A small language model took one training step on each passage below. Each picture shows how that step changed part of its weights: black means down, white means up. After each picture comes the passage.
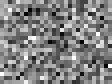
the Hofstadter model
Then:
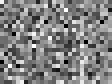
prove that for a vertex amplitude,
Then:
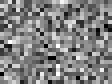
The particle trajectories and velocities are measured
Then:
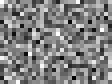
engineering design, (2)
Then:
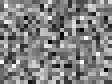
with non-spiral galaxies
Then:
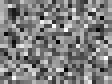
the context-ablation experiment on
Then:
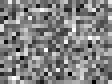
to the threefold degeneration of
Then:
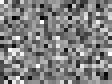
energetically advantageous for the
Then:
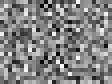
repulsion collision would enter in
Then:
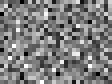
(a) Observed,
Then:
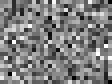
or pressures (Fig.
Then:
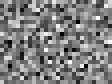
to $B$, which makes it
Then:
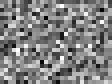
the galaxies with certain classification in this
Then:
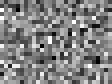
high betweenness centralities are considered
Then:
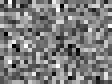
been observed by philologists
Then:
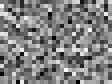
(but now periodic) phase
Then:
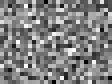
larger role in the rutile
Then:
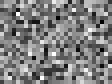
next is determined by this value.
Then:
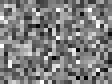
states within 90\% overlap with the
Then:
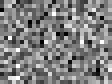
the superiority of the
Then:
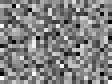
verify that a cumulative implementation of
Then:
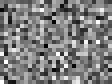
false positives, as the
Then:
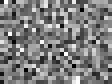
In the same direction, work in
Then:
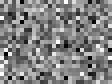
Advanced Fabrication
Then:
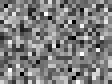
$4$ classical bits).
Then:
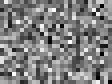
an air-gapped networks is
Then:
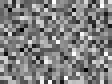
studied. Other types of shape
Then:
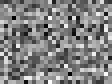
new switching line crosses the
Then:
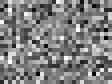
the Chern number for density
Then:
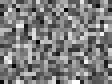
is also considered, by assuming the
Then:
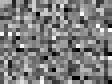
is shown in Fig. 7.
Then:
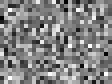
as we begin to train the
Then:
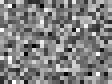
a central processing unit for sensing data
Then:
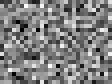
to more fully simulate the real
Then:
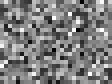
$f(x) \approx
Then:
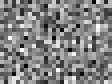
it can be concluded that the
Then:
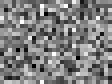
a BEC peak on one hand
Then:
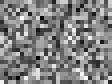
and clearly observe ten different contributions
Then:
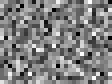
sign $\mp$ is chosen such
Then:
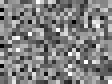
inverted the formula for the projection
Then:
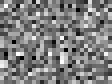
user actions gathered by
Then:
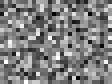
greater than, the characteristic size of
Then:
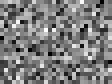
Li, and T.J.
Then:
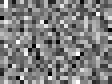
Results, in general, are close
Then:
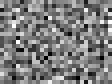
starts at the origin. This situation
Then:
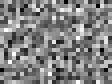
to obtain their corresponding sensitive densities and
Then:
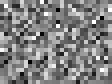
The $\ybary$ interaction
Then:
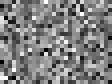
\nonumber \\ \left[
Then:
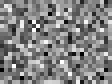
other blacklist based approaches utilized
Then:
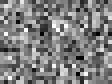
$^7$European Space
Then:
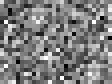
$\mathbf M(\mathbf r)$
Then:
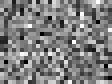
or not such symmetries. A
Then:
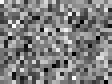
& \mbox{ for }
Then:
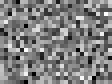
into account by simulating data from
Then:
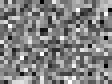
To obtain the density plots shown in
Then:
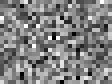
\neq 0$]. The proof
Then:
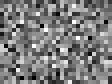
\simeq 5/R.
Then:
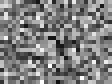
a disc with uniform surface density
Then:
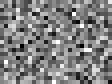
the binned likelihood method. Results
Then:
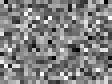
positrons are mainly produced during
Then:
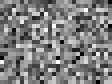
injected into the DBD
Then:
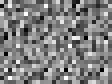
non-linearity has been
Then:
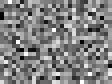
the more expensive tiers.
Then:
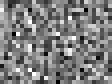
configuration everywhere has the same
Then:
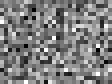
not a simple Newtonian fluid
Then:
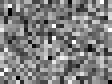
in MAC and physical layers.
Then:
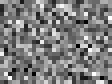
as 1, because each lasing
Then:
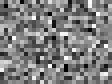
was conducted using the eight test
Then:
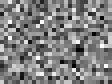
the metric $k_{ab}$
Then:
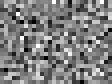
in the instrument. Each set of
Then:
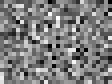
of the HOSIDFs
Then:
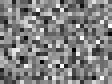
that the training convergence was sensitive to
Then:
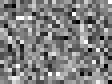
on the CMB amplitude. When there
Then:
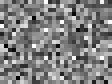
\times G_2 \times
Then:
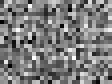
reference to a simplified version of
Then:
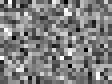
been estimated by the standard deviation and
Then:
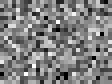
the nickel is also
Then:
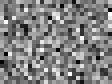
integration of iterative Orthogonal
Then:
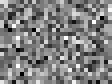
$\gamma=1$ and
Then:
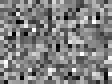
way. The potential $V$
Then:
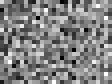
we begin by applying our proposed exponential
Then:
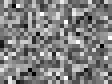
shock emission at $\sim$ 3
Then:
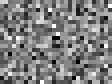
may attribute the abnormal inverse
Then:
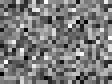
of the O(3)
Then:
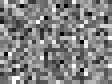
median $\dn$ of the
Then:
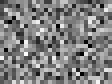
for such an enjoyable
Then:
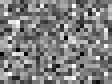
9 to evaluate the accuracy of our
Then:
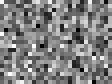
wave function contains all the necessary information
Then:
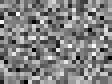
the temporal envelopes.
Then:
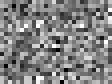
algebra [3]. In this
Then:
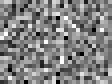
and searched in several experiments
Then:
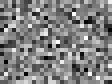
the simulation. Like in
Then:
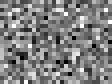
summary, the asymptotic behavior of the
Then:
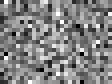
excel in efficiently modeling
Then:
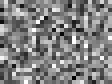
final $\chi^2$ is
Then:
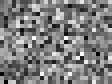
with small Latin indices
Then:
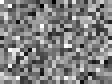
a majority of the data sets
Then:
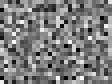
state \begin{align}
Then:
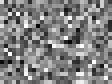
This provides an additional explicit information of
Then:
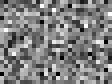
multi-agent pipeline and
